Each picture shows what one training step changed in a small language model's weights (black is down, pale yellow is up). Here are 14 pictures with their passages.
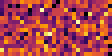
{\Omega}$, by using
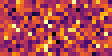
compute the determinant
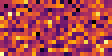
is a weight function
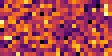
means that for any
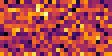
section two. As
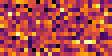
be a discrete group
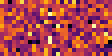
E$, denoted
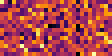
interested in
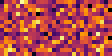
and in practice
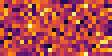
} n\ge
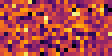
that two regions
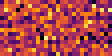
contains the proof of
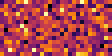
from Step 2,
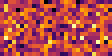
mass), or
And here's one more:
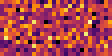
The other inequality follows
